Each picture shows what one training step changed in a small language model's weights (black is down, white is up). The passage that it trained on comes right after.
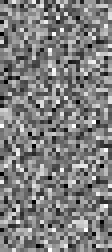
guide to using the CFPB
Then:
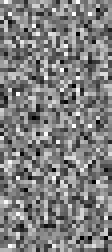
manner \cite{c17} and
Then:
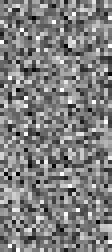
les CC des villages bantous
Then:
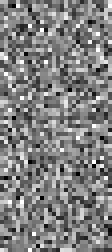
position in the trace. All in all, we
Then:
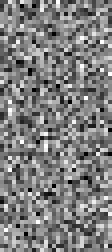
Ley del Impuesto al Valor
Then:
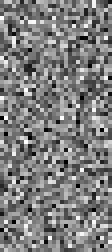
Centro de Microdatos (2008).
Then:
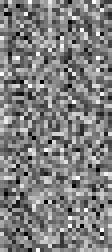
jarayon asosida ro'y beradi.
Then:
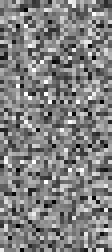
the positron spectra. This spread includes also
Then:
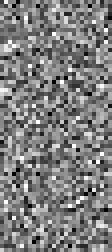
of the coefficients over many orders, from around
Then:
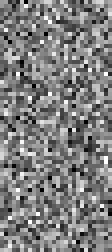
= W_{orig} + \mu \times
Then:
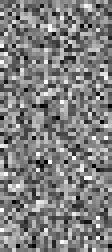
kross yugurish); 2-
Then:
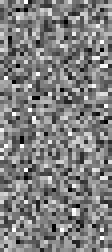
xos shaklda nutq orqali
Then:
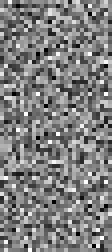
have the freedom of choosing such a pattern in
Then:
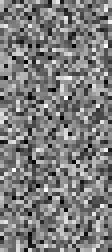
Charles Eames e Eero
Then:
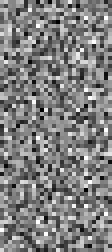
Е.Б. Роль суверенных
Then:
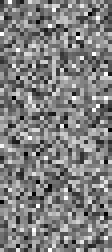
a benchmark scenario $\langle \sigma v
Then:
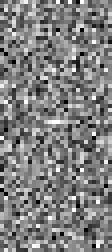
phase in \eqref{eq:wavefunction} must
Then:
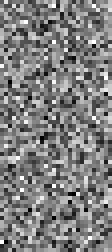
karakteristik daerah dan
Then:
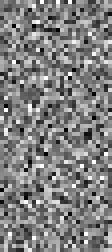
2$, then Size[ left subproblem
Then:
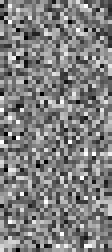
Opto-Electronic Technology,
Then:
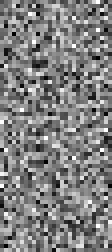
and 3.63-minute timescales is
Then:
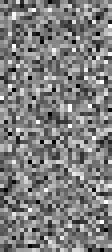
following cosmological parameters. The matter density in units of
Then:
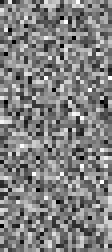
transmission rate $R^{dir}>0$
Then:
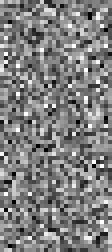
in press. 29. The data in the
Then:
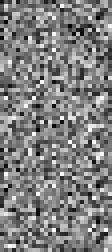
taking into account that bounds on probabilities
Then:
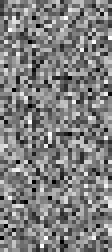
Changing Neutral Currents
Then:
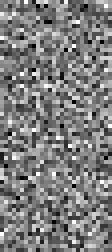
“хавфли” нутқ
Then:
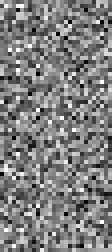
имеет максимально широкую
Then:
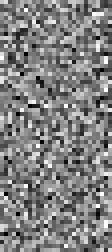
how variable the stars are, we used lines of
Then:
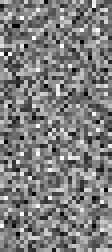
shaxsiy hislatlari namoyon bo‘ladi
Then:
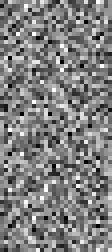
PM2.5 концентрациясининг
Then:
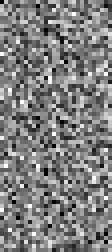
experiments measure a biased tracer of the underlying
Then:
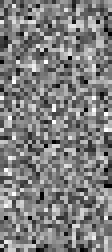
method \cite{pei2021disentangle},
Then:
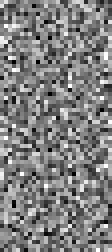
| 0 | Useful for implementation | |
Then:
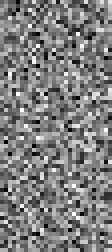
Plasma Science {\bf 42},
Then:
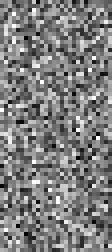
de la discusión. «Yo
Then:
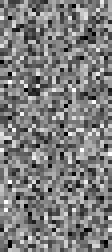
como temperatura ambiental, umidade relativa
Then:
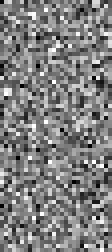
by first evaluating the generating potentials of the
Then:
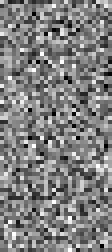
items liés à la satisfaction au
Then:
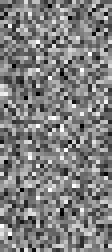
stansiyasi tomonidan chiqarilgan
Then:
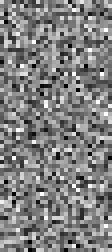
for $\sim1\%$ detector deadtime.
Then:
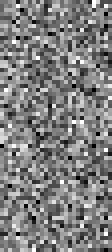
e II, organizados em diversos artigos
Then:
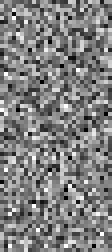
function, and $\mathbf{I}$ is unit
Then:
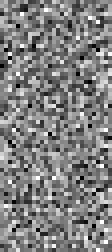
values. In order for the procedure to be
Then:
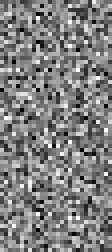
создания доброжелательных отношений
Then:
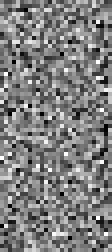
the unit sphere in $D$-space dimension.
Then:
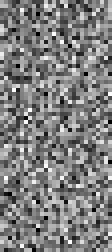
dizartriya, nutq
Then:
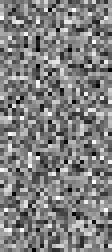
очевидной; -увеличение
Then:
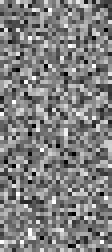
Elements Of The Credit-Module
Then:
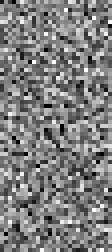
metallic support. The authors believe that these
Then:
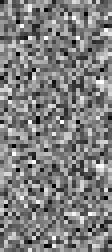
final sample includes a total of 620 observations.
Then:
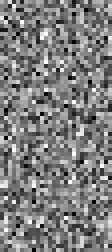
artificiale e naturale* (1753)
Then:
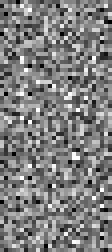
shakllantirishda tillarning grammatik
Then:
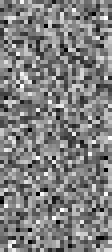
community. It is likely that the choices
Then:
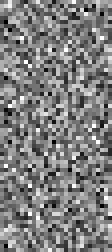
China} \author{Shuxiang
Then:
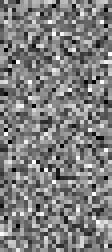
the inelastic mean free paths to be calculated
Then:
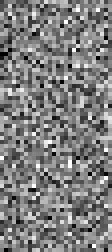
center of the waveguide, with orientation
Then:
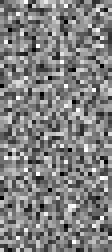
butun bir jamiyatga nisbatan
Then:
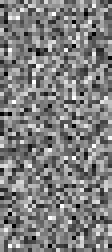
(2-6) keV energy intervals as
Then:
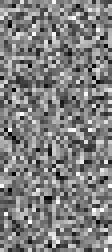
connected to a node in depth 2 which in
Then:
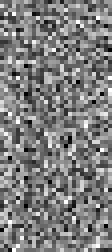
no, herramientas computacionales,
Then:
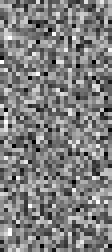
considering generator start-up sequence and load
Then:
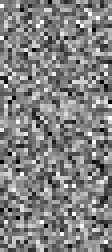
outer flange of the gasket. Because the
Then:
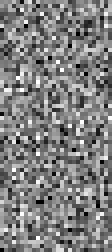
существенно повышает их качество. Также
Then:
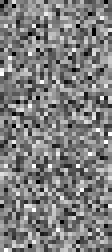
recurrence relations among Bessel functions (see
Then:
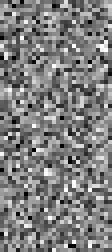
masses of $B_s^0\
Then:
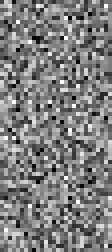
laminar calcite crystals, from
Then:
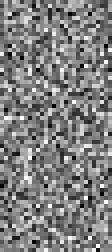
устойчивость и экологическую
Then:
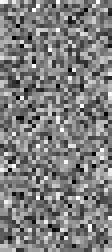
sinov stendi; O'yin:
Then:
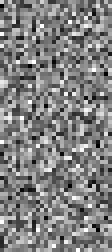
высокие требования, предъявляемые
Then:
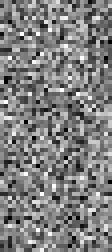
zu komplexen Anforderungen für die
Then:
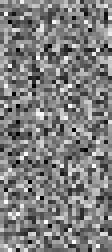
keng tarqalgan. Milliy va
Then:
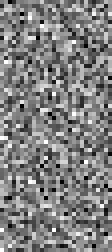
душевной красоты,
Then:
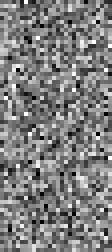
del MAES debería ser, *a
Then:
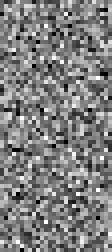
cm và mang tới
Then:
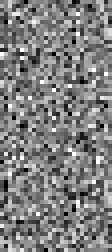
\S~\ref{discussion} and
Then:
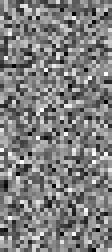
\citealt{Morras+23}). The
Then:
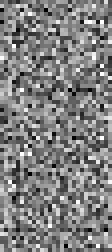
remain the same as before, changing only the
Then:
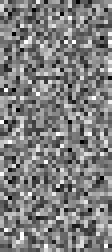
Verbindung bringen: «Wir
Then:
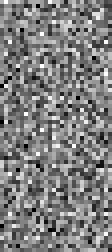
events are well fit by power-laws with
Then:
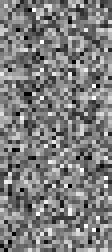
objeto de análise social”. Portanto, está
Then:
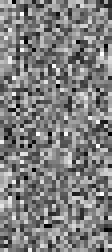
our own one in the future. As an
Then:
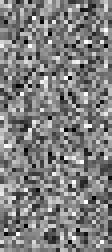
automóviles, 7,582
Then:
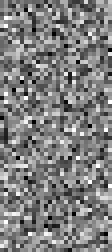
Critical Care*, v. 72,
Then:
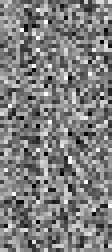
e Ilhéus - BA.
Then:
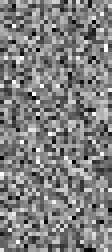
$\widehat G^{(A)}$ can be
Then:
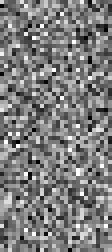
central, dispersão e contagens de
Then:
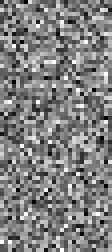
far above the $t\bar t$ threshold
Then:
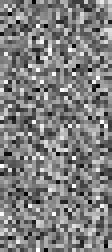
Tillashayxova X.A. –
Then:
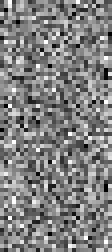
l'Enquête TIC ANRT
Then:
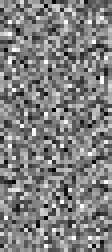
\end{figure*} We realize this protocol using
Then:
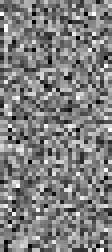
constant sign over the frequencies contributing most to the
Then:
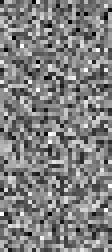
have a shorter development cycle and lower development
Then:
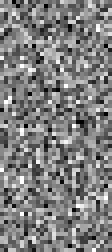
Intervalo de confiança dos itens do
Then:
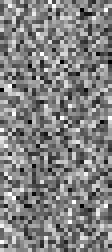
l'évolution de l'environnement
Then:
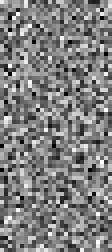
и методической литературы позволяет
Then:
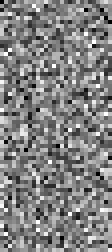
для детского питания // Мясная
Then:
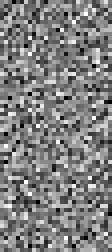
on the duration of Parkinson's
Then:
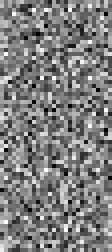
6. Chorny, A. M.
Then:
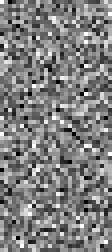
занятости. Толковый
